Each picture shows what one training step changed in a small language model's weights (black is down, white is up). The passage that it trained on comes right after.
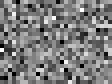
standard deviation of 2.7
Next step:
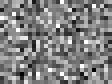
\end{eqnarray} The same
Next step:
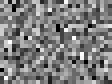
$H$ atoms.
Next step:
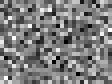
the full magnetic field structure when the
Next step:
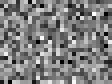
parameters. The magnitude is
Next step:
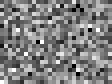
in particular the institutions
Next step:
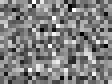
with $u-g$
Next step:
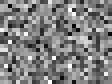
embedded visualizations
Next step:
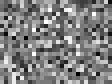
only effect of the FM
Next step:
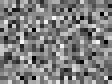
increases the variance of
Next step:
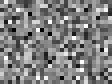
the other of which is introduced by
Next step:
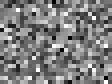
SU(3) gauge theory.
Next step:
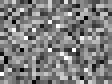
of gas detectors, in particular
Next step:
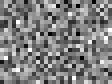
We hope the proposed network
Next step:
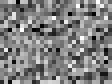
error correction. In this
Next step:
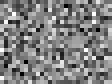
energy eigenvalue in the
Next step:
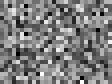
shows a grey-scale
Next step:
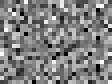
surface. The average diameter of
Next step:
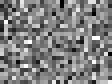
next section. %
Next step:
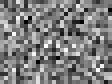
bit smaller in the 1D
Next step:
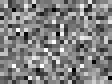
by defining a small gradually
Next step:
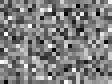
the deep inelastic
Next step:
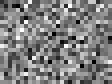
mention in different tables
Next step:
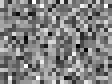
and come up with a
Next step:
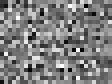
by Gerth et al.
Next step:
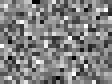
the individual Pauli
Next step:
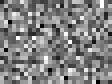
order to compare the values of
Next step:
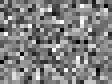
the projection factor, a
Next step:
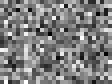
individual injection points
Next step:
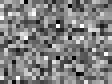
harmful to the
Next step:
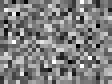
single value of the averaged
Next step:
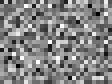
and learning within their
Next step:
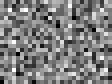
\om_D}$ due to
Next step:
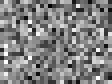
We refer to such objects
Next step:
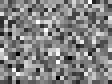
as well as with the results obtained
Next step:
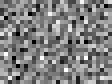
For a sound wave, these
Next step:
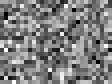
deep learning models
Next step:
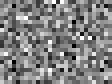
The PAH feature is strongest
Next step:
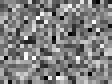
global search are found
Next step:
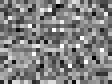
the design requirements. These
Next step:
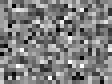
examined. A total of
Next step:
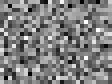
eigenvalue of
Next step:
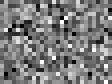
connections (in terms of
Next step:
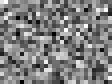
the boson sampling
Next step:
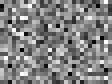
structure is described in detail in
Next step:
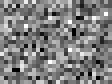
find \begin{equation}
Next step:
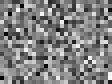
coincides with the bare
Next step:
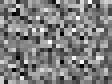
found the NCSMC
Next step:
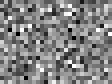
the declared operators since these
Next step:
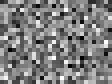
MCP-1 plays a
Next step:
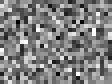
Both the direction and
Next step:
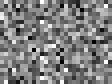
rate, when these asymmetries
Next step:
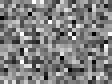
In this formulation,
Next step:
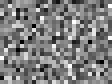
laser photoacoustic
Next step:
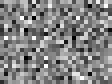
but also are better variable
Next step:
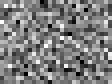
is a 1D array
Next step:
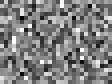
which the general will can be
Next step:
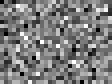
the panels, the black
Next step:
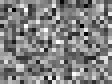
not possible to follow the evolution of the
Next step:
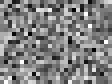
Fig.~\ref{F8} are
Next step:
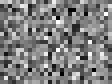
also more reliable) news
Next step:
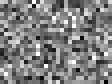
with monolayer
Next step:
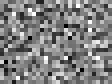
able to support these TM
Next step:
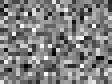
GeV/c pions
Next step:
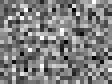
change their direction of
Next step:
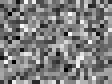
test these models. The test set
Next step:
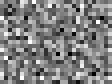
been provided by national
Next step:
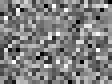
collected by sensors),
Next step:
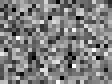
to the total $q$, thus
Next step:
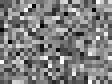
quasiparticle residue
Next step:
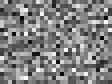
in that proof. In the current
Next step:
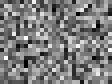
quadratic source term
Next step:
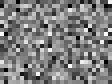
data from the Vienna
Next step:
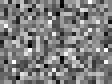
is not set, for example,
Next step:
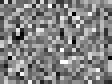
and launches more
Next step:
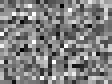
shear component added to
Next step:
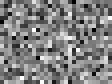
standardized FMware IR
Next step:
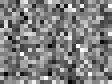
singularity on the circle
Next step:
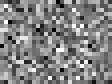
atoms are represented in
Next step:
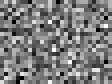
of the total $\chi^2$.
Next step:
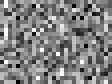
which is based on observations of
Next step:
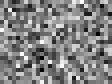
other parameters within FAST finding
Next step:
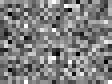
= \sum_k c_k
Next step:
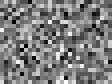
of the magnetic field increases, the
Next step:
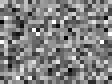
incorrect, while the two
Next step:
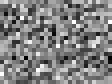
being transported into
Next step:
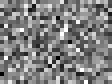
by the RXTE and
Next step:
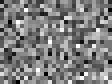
core (HC) component
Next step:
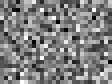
three quantum processes -- (a)
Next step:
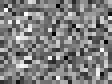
crystal and electronic
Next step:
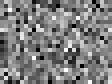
Monte Carlo simulations that
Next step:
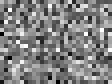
mass function to produce the large observed
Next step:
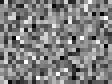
(for more details, see
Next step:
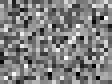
generating audit codes
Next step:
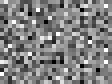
the reduced intrinsic
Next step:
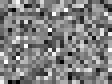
All of them seek to
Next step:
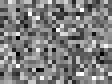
result of increased observational and
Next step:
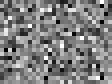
the scaling of the correlation length
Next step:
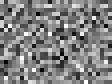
and the consequent
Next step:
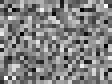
this topologically nontrivial
